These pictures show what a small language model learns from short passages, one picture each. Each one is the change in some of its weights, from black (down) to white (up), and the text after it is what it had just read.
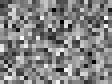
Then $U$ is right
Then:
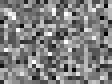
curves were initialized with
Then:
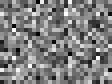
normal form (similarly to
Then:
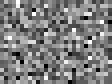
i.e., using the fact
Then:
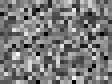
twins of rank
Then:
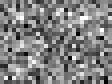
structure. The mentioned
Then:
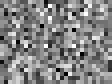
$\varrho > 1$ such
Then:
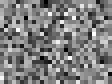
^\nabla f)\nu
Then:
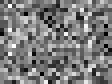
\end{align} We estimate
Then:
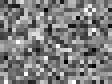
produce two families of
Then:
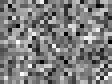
on this hyperplane.
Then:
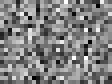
triangles as input,
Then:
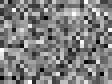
dependence of $C$ on
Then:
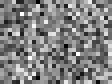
dos aproximantes
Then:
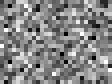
coefficient of the minimal polynomial
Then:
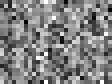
which does not satisfy the
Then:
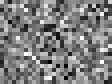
He argues that a
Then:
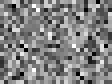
that $ss^\ast s =
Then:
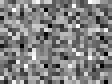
\subhead I.
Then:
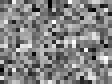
genus of the field
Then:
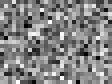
rotating with a constant
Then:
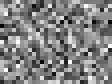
work appeared in
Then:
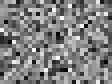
is common knowledge that
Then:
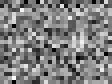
approximately optimal initial
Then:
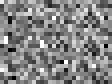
that satisfying two conditions: a
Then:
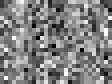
can be identified with the
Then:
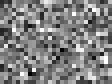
design and the structure of the
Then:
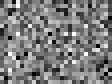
1. \end{equation}
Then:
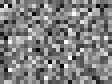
refined or appropriate
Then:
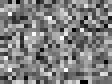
M + inv 0q 1
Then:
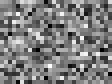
opportunity to
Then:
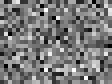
grateful to
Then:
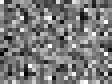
using Gompf's
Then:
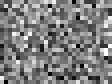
\ldots$ that span the
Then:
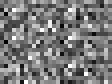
DO NOT depend on
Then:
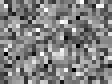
\alpha-c\beta =
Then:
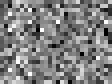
of $\langle f \rangle$.
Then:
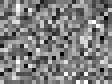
\mathbf{K} =
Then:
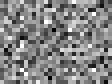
of offshore wind
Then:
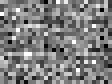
and Gabrielov
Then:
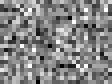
adaptive} to the
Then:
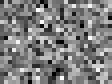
metric structure $(\varphi ,\xi
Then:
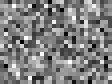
Gaussian process
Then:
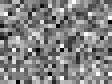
appeared as a
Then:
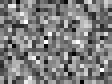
Number Theory. We
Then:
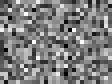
of $LC$ of many
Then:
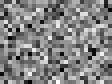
had not $(p <
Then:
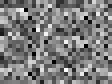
given nonnegative integers and
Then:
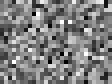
In particular, the structure of infinite
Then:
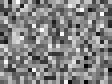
it is also easy to
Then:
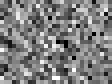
that has a power equal to
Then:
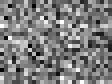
points for $I_\lambda.$
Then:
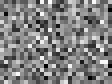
one establishes when
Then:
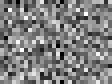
two truths in the real
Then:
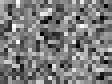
and R. Par\'e
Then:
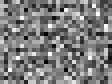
third and fourth
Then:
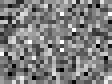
$d$-dimensional random vectors
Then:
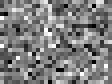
zone is generated by adding
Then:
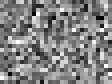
degree two. In particular, a
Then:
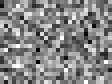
one has $F\circ
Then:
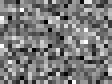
$S$ be an open convex
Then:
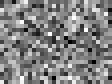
for every $\epsilon>0$,
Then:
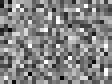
and so $\kappa$ is a
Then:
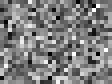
Since $g\geq 0$,
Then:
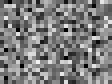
Step 1}. To
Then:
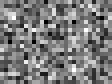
method were used. The
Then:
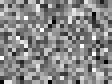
following analogue for a
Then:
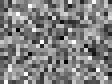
matrix exponential (in particular
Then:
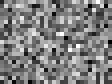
the other hand, we have
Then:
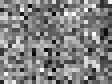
computational burden for
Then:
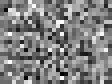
algebra $kQ$ with
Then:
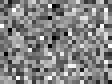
where the union is taken
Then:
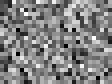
$\tilde X$ of order
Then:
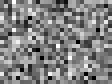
leave the rest of
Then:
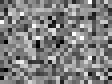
{\bf Proof.} We only
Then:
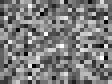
of \cite{3}, in
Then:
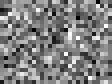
D[\beta]$ is the
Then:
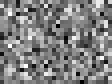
coordinates). \endproof
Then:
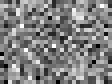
Pareto optimal solutions are
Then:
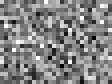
only the surfaces of classes
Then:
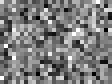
and of CR dimension $\,
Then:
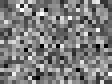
law that steers the
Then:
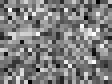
& Parameter $l$
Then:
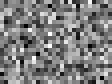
4 &\normalsize 5
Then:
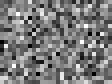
all elements of $W$, but
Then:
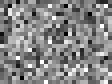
is the free module generated
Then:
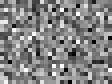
to see that a connected graph
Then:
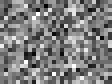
The behavior of the
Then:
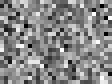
in the wake of a
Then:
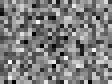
\end{align*} with $$
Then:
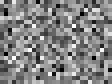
of our present work is to
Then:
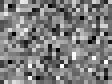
desirable) than
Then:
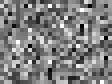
all derivations induced from
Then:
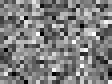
in expanding and
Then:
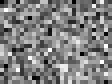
Ritz approximations in
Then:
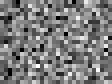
literature has considered
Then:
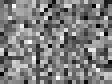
$L\to \infty$
